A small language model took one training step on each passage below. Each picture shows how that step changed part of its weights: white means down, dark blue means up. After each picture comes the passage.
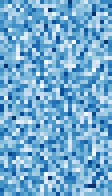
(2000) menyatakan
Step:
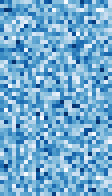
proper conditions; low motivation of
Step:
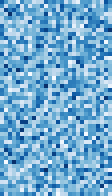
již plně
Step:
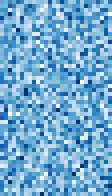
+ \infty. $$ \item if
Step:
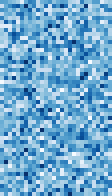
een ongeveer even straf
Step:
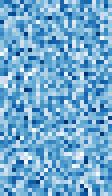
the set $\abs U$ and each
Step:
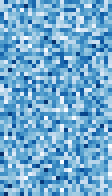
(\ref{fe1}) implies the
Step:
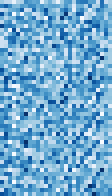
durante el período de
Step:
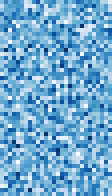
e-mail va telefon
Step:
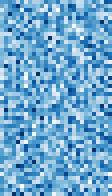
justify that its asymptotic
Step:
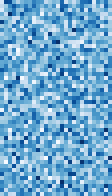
and aggregating along the path
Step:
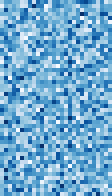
1 soat oldin 3%li
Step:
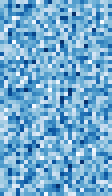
bracket, behave under
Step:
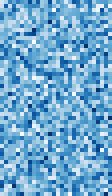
otherwise, $\Ga$ is called
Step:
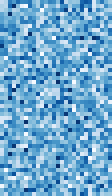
& \makecell[l]{
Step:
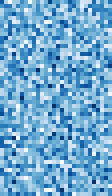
*hip hop*;
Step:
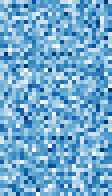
see that when $s^0$ is
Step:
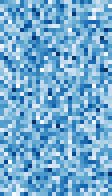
invertido, produziu
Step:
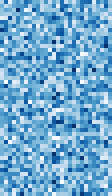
інструменти з
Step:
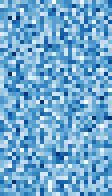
asymptotically flat manifold with compact
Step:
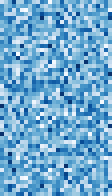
and \eqref{eq5:5}
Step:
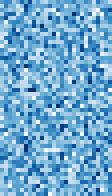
marked point $s_0$ is
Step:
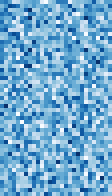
expression level in each tumor.
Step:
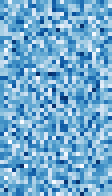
los tres fascinantes
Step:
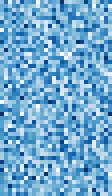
em processo “Um fio
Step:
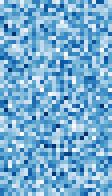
modelling acknowledges that
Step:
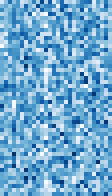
potential $\phi$. For the
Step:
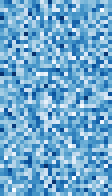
Then, for any $A$, the pair
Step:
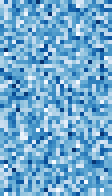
Orthod Dentofacial
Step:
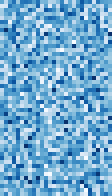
family $\mu_t$ of probability
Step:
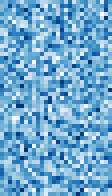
braid of exact sequences of
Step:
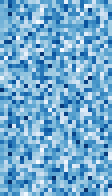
identity. \qed \medskip Another
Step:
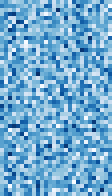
(tens of KHz to
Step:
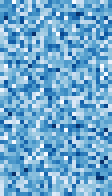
is a {\it homogeneous space}
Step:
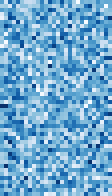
podsholikni bosib
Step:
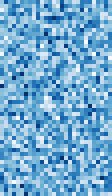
of automorphisms of $V$. Then
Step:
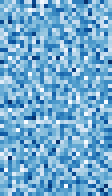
is critical. (The proof is a
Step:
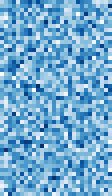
data tercecer. Fungsi
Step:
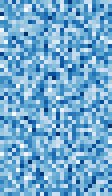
de tratamento sejam
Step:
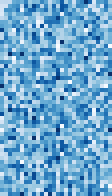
সকল হাত
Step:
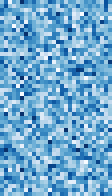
outrem, a cessão ou
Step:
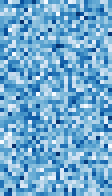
a rega, de maneira que
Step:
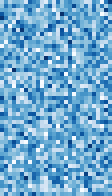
appears in $T$, for each
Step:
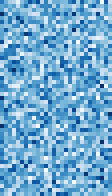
análise semântica e de
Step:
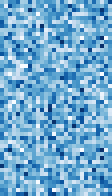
r}\phi_{\epsilon}(\tilde r)|
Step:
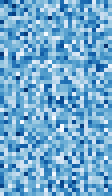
the restricted formal integral
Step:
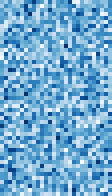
being homeomorphic, Cantor
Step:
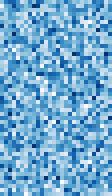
many limitations in dealing with the
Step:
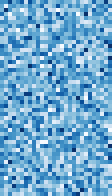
C[z]$ (respect.
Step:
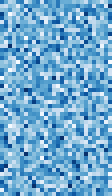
стають фактори
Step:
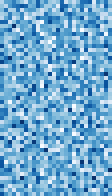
estimate for the difference of the solution to
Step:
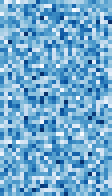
there are infinitely many spectral
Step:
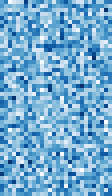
left to the reader). For
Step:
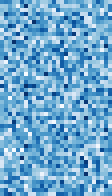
which $\partial$-closed
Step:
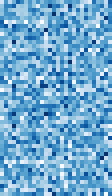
2g -t$. The curve
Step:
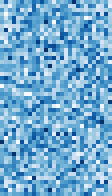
de filamento necessária para
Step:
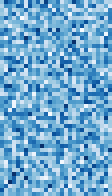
size of the $D$ matrix.
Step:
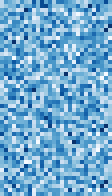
is an absurd, so the proof
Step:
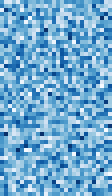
vodná) sa na
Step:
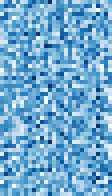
can also obtain them based on the
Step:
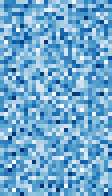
five initial points due to the
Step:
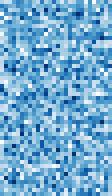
gang det treårige
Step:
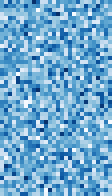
diagonal elements of $\Sigma_{uv}$
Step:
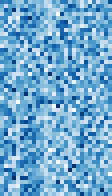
analyzes the types of
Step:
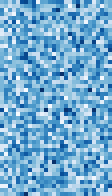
surgiu como uma abordagem
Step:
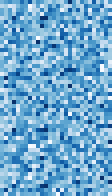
central desta pesquisa
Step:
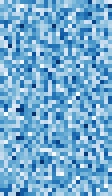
к действиям в
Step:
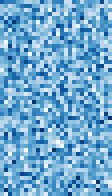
спеціальну папку
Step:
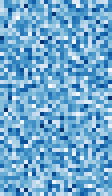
category, we shall denote
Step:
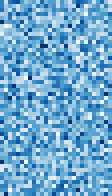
NRH problems that Cplex
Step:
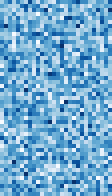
of regularity}, namely the fact that
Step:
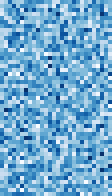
ko'rish, sayyohlarni
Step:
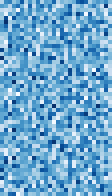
первыми лицами
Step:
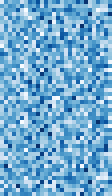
الدولية يبدو
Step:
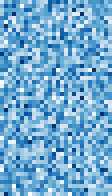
é um dos elementos que distingue
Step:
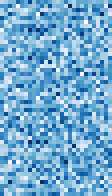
a+b+c\equiv 0\
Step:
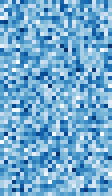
cultural, religiosa e
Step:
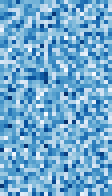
\circ G \varepsilon_{Fa}
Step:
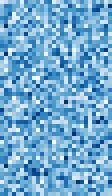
equivalence, that is, if we
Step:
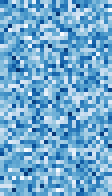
Ainda em relação a
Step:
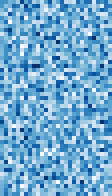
$$ for some vector spaces $V$ and
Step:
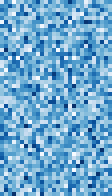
perdendo a força ao longo
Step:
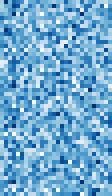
between Well-being and
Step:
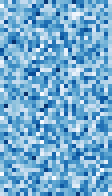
alegrado de que he
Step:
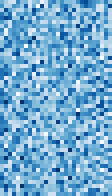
XVI i XVII
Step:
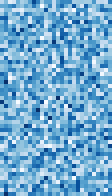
efficient regularizers) that have
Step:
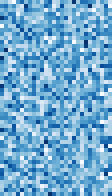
for all $t<T$.
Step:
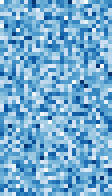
in dimension one (this can be
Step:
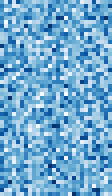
\text{for\ all}\
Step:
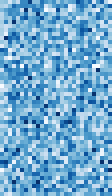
qaysi mavzuga
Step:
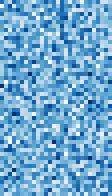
que nesse caso, visou
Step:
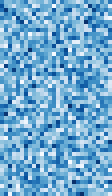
volume entri nel
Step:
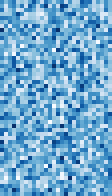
From the Prime Number Theorem
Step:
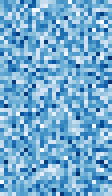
livraison en point
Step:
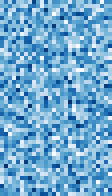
joueurs en concurrence
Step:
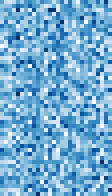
uchun malakalarga ega
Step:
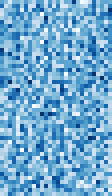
ushbu g'alabani
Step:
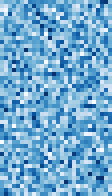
reales del servicio y de
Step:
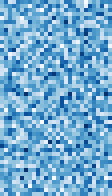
verbunden? 2.
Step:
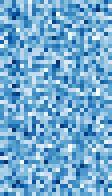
kamol topib kelayotgan
